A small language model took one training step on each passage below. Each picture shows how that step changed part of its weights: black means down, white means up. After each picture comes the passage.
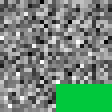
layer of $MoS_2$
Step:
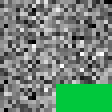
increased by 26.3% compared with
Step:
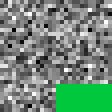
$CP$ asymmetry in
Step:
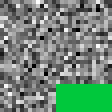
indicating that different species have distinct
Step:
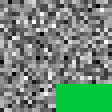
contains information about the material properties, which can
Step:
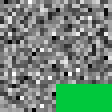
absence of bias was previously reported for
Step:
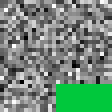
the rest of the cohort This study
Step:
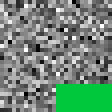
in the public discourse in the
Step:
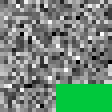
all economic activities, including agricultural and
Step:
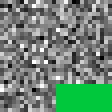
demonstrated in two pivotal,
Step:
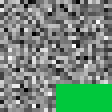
intriguing. A scalar
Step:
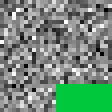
$\tHH$- can be represented
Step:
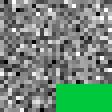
water demand and projected water availability
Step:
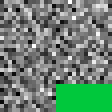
la suite, ce qui
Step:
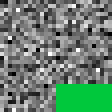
of the optic disc were taken.
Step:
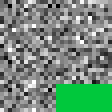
working in the manufacturing
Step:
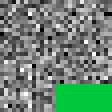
instrumental energy resolution of 36
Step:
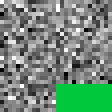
Rockefeller University, New
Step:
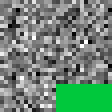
stress transfer. Conventional strain
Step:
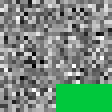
The implementation relied on combining the
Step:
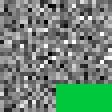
languages. Regional language
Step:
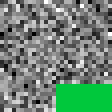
the SiC – in agreement with our
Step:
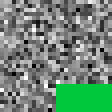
complication rates in patients with different
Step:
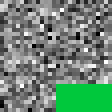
where $k\cos\eta$ is
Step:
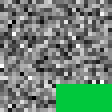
emittances can be chosen in the
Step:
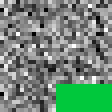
How Important Is
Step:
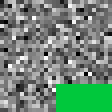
be noted that in world experience, special
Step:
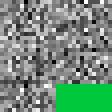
DEFINITION OF
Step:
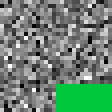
models. - Digital platforms will
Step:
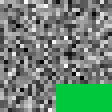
safety, material recovery, and
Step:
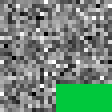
each variety is collected at its right moment
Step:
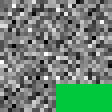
spectra exhibit both absorption and emission lines
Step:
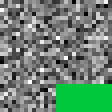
of nutrients. This was consistent
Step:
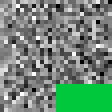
public secondary Schools in Zone
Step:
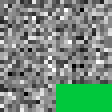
positive impact on learning. We find that the
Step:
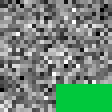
of the two variables. In Ref.
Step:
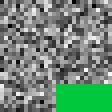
a displacement in rectangle's
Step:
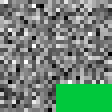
extremities and having high
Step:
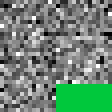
ones. There is therefore no technical
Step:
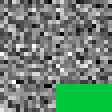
not readily apparent.
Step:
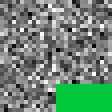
in a solid, non-porous
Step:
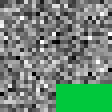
are suitable for classification into the different
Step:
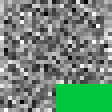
ml of aqueous solution:
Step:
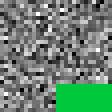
after the test. The wear track
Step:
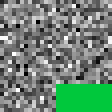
to lack of digital competency they are not
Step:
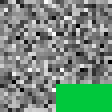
the EWP network in 2018, the
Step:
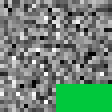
cognate object is combined with
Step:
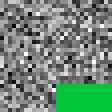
in the same row with different
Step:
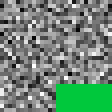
He also shares the idea of
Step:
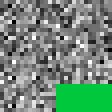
approximation is necessary to characterize cluster
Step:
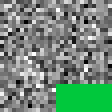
We consider spatially homogeneous
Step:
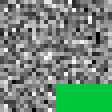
the case shown in figure (a)
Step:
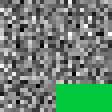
(OSA) is connected at the output
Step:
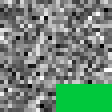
at \textit{Zenodo}
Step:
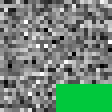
the trap of the endless appropriation
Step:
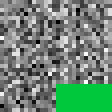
These experiments are designed such that the
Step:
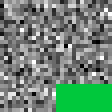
been embedded in the economic growth
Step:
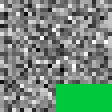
include procedural legal defenses,
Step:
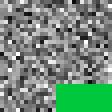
are added up, \item the
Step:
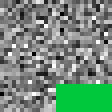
taking the $V \rightarrow \infty$
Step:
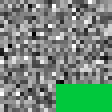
The melanin pigment produced
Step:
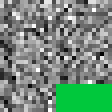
Algarve fishing
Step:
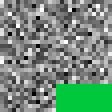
Suggested citation:
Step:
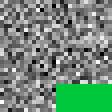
fostering innovation and ongoing
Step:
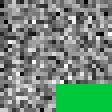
Fermi level. This is the case
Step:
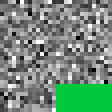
find the antecedents and
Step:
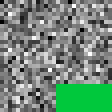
$\beta$-plane. Further, linear
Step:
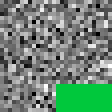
parameters with the lowest importance, and thus
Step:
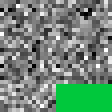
\, \bar\epsilon^1
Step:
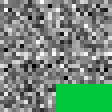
melting at 180° .
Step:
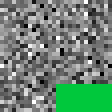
m-ZrO₂ and
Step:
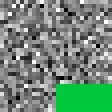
diffraction distance retains
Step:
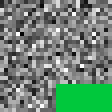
to Vaidya Yagya
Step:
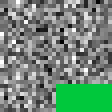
Rachel Sweeney,
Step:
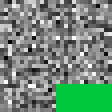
shows the extreme concentration of
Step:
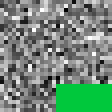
with Mehmet Han
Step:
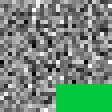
private investment in the three
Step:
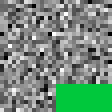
blockchain technology, which is a form
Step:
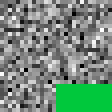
distance of approximately two meters behind
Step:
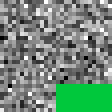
the whole pulse duration. For
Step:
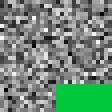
not more than the alpha of significance
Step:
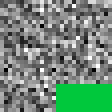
How does this tie into
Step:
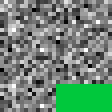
"full" *Shariah*
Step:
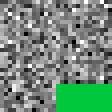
2) For second-order phase transitions
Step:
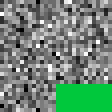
N,$$ is linear, such that
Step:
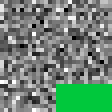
In contrast, model similarity is the
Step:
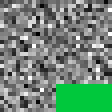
was observed in the Finance and
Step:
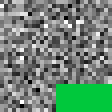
bioproducts as a substitution
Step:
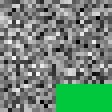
of anything that humans cannot
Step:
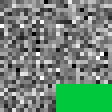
be considered for accurately characterizing the signal
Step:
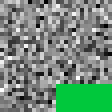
significance difference between the systolic
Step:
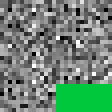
it suffices to show basically two
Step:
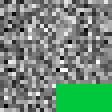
Ellina (BSC) First
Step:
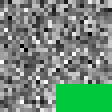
- High Fidelity
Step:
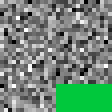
day's Nakshatra the
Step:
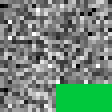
limits (i.e., massive
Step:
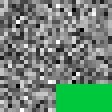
extractive [acetic acid,
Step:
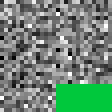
that, comparing Case II and
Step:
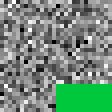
Brief description: Code used to
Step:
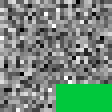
hold order by order in powers
